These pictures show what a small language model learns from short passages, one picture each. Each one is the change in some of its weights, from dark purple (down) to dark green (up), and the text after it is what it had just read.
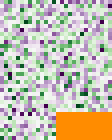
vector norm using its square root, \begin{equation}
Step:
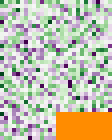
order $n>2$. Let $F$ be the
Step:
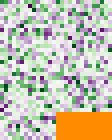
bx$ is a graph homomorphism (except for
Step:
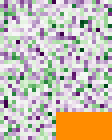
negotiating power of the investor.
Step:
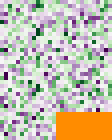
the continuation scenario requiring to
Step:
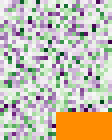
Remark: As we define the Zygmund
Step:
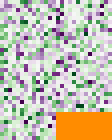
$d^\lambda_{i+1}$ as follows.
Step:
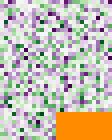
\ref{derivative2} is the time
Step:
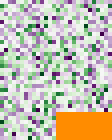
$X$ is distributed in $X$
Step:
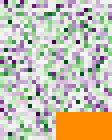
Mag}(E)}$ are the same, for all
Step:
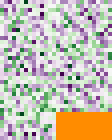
in $\Theta(\mu)$, we associate the probability distribution
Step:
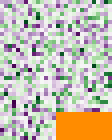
The following lemma is taken from [11], Proposition
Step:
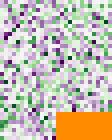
their $k$-profiles. A set of
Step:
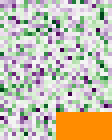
is proved. $\Box$\\ The constraint $S$
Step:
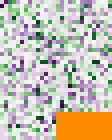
\ast u) (k \ast z) v w
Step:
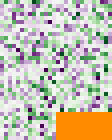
The $\sigma_j$ do preserve the convolution
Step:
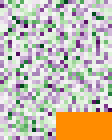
mixed *-cumulants of these operators,
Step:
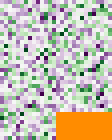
on the main diagonal, and $D \in
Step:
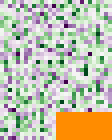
amsfonts, amstext,
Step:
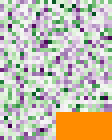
two maniplexes, was dealt with
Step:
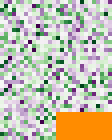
$u=\phi$ outside $\Om$. The
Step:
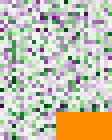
on $ \mathbb{R} \times
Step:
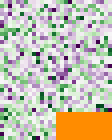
vanishes only if $a = \frac{d
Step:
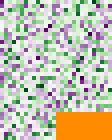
\ee \et \begin{proof} By
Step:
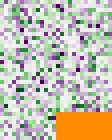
closure operators as a separate subject. This
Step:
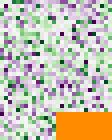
there exist a \K\ manifold $(M, g)$
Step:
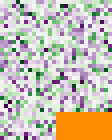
stability zones while P-R effect induces an
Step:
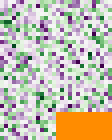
% % \section{Preliminaries}
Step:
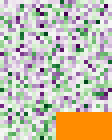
of $\mathbf{X}$ into $4$
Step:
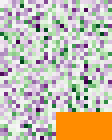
is trivial, and the case $n=3$ follows
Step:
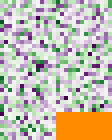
reducing time-consuming manual
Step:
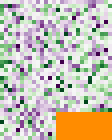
to a minimal specialization of these extra variables, to
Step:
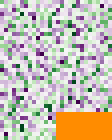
into Borel rectangles with disjoint
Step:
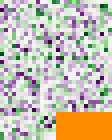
the original converse HJB equation that is presented in
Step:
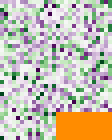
estimating the number of connected components of a~set,
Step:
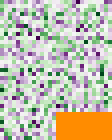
$\m kQ.$ The maximal such $X$ in
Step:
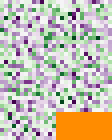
the same as previously since the procedure of determining of
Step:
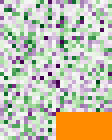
\xi_p) \bigg(\dot
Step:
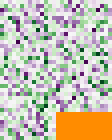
no solution for $\gamma=0$ and
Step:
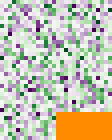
that for any $\alpha \in E$ the foliation
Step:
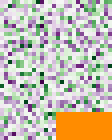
methods, multi-start methods, explore the
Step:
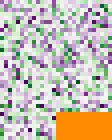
in nature. Still at local level mesh can
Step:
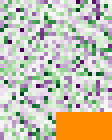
\exp \left\{- \frac \cent 2
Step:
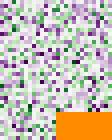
to optimize. Assuming that the uncertain
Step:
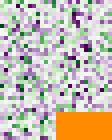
Next, integrating by parts, since
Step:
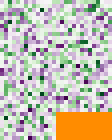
x_n) \in \mathbf{R}^n
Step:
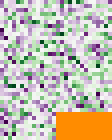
a similar argument. \end{rem}
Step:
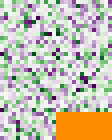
by $n^h$ the image of $n$
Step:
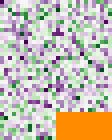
using a correctly trained CNN.
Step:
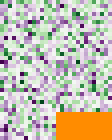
follows. Upon an arrival that finds each
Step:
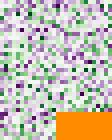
\dim_k M $. Moreover, if
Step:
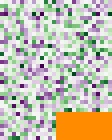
two rows of $\mu$ contains at least
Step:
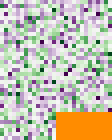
of the singular locus of $\overline X\cap
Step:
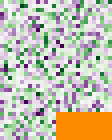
\bpf This follows from the following identity: for
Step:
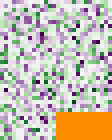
$I_1 \perp I_2$ also of
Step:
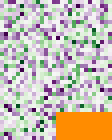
\noindent Preprint. Zhang, Y.
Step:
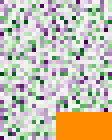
derived functors exists: \bigskip \begin{center}
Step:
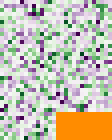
mutation probability $\mu$ for the system to
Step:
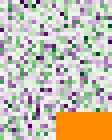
unique global solution $\tilde{U}_{QG}
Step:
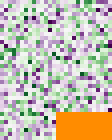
Following this introduction, in the preliminaries
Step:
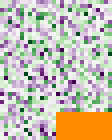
|B \cdot A| \leq K|B|$
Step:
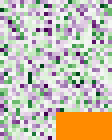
that if $X^2 \sim Y^2
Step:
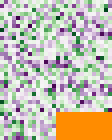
our existence of strong solutions. To overcome the
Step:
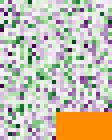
4} \rm{ A refinement of
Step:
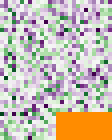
and thus completes the proof of the theorem.
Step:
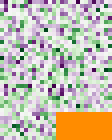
if not. Also it is easy to see that the number
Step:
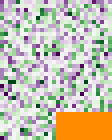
$X_v$. \end{itemize} Clearly
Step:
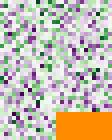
the support from the European Research
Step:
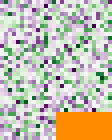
sphere, \item for $R>0$,
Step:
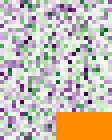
curvature are not independent of each other. Examples are
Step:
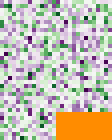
and $\tilde c$ is the norming constant. Then
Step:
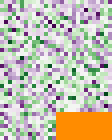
and Corollary \ref{pi1} consider the diagram of
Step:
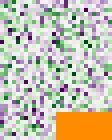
i}$. The space of one-chains is
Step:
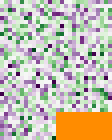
$H$ and the symmetry of $B_\xi
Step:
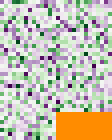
(and H\"older's inequality), we also have
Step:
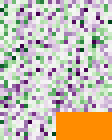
corresponds to the description of the Yang--Mills
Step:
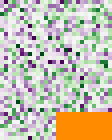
equation, \beq \bpm J\\0 \\
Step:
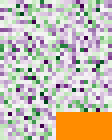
and observation processes driven by time-space
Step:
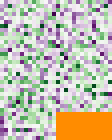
obtain certain new estimates for the above Bellman function related
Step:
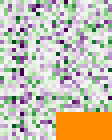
relation (\ref{ahg}) and studying zeros
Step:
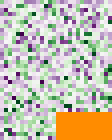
is denoted as \[ \cK_j(A,
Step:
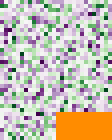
run a convergence test for both methods with the same
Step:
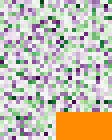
\eqref{eq:s5} and
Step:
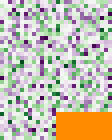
24 (see the two first lines of the proof of
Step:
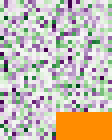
[Sh]) in which the 0-cusp is
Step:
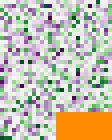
satisfy $H= A+A^2$ and
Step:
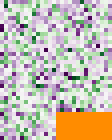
are connected in feedback or parallel configuration,
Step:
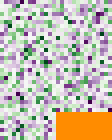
suitable choice of coordinates in $\R^3$
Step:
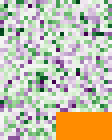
\varepsilon. \] Take $k$ such that
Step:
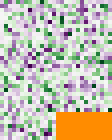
clear that this curve is also both a relatively
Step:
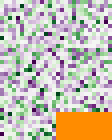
subcomplex of $Q^n$ can be represented
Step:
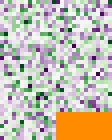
a subset of $M$ satisfying \begin{enumerate}
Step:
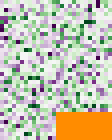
\end{eqnarray} We have \begin{eqnarray}
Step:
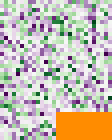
cohomology. Relative syntomic cohomology is defined
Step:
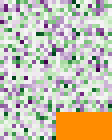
die Lsg. von Gl.
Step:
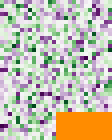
benefit of the proposed second order regularization in
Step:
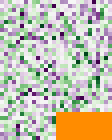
for some integer $N'\geq 2 $.
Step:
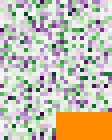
\sigma_1 \sigma_4 \sigma_2
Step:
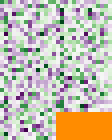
\title[Anchor maps and stable
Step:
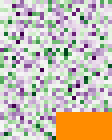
perturbations depends on the coefficient matrix $%
